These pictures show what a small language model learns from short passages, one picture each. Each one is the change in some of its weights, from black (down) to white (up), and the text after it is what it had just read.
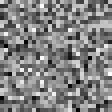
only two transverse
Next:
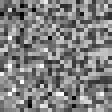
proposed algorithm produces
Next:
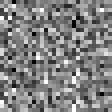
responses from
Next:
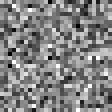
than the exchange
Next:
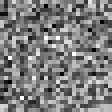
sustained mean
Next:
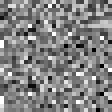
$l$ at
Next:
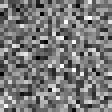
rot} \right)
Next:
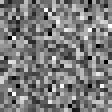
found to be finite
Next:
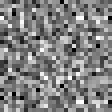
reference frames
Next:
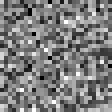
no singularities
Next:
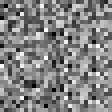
means of a normal
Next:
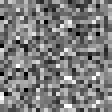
compute them for each
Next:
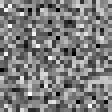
RL agents,
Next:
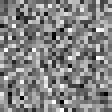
The units of the
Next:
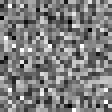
magnetic transition is important as
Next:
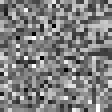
(such as
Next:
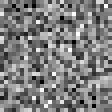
weight equal to
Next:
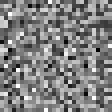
diverse range of
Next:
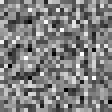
demonstrated in
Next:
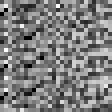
\psi \right)
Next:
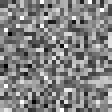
energies with
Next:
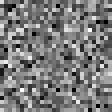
to \beq
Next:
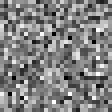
the presence of
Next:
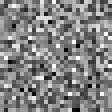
region with the observations
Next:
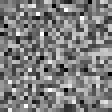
is a mapping
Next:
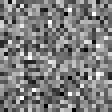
a quantum state in a
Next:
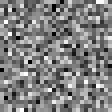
The contraction
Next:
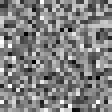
solutions for the
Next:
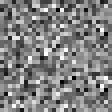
Tom Vander
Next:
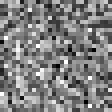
blue spectrum of
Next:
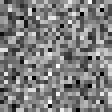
between different feature sets
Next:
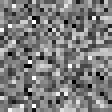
within a meeting
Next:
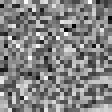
portion of the
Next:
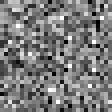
a host's
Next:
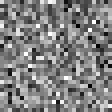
observations of clusters
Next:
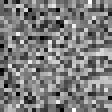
FEM | |
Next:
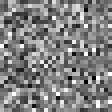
used nowadays
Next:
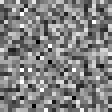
considers two
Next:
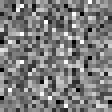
originally presented
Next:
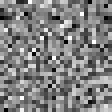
in a case study.
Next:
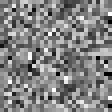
$C$, increases
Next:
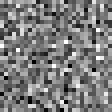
the series, since
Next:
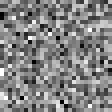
IG as functions of
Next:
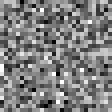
the proofs of
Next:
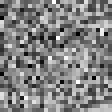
effect of H/D
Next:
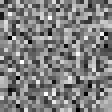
expected to be small
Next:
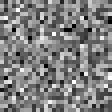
of isospin
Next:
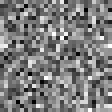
level, with decay
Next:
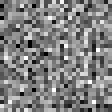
constants, while
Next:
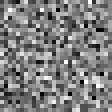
the cavity
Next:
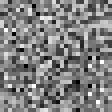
fields where the correspondence
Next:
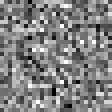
This data indicates that
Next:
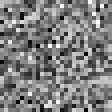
hand, if more
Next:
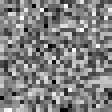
(about one
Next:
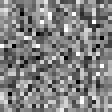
by-product of
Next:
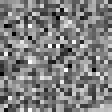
a reversed
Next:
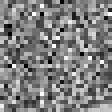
assumed to be
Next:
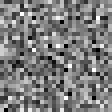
a harmonic
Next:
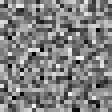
some of the new
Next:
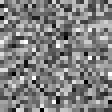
an even better
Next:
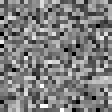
performing various
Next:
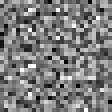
nucleon in
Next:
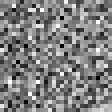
designs on the
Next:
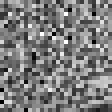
a continuous
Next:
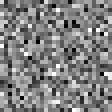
such that change of
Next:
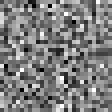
curl velocity would be
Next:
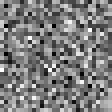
added to the
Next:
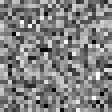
case of a very
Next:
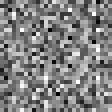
of the Eq.
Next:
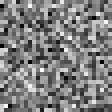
strong accretors
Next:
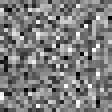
crystal for
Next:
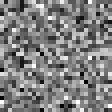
breakings in
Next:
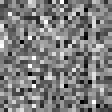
way, the
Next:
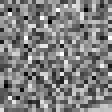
wedge states with
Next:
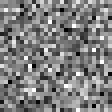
of massive
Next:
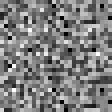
be accepted
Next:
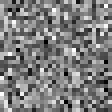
challenge of
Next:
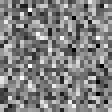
recall its general
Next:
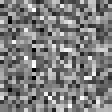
proportion to
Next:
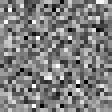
Therefore, the
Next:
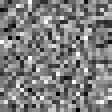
and possible mechanisms
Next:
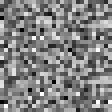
at low temperatures,
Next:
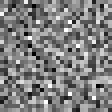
the LL, with
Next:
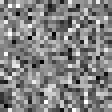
these two systems.%
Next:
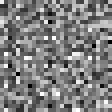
does not significantly depend
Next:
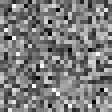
rate being the
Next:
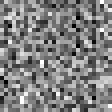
our dynamo is
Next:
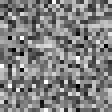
dependence of the
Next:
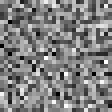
expense of
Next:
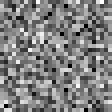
thermally emits
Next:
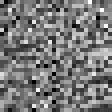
nuclear power
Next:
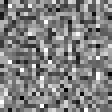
same way as
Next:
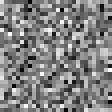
Assuming that the
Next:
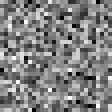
the $i-$th
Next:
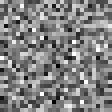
We apply the
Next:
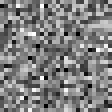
is likely a
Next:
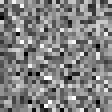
higher form field, we
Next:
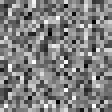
But, these models
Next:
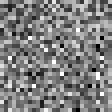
with the modified
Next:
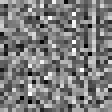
motion, we
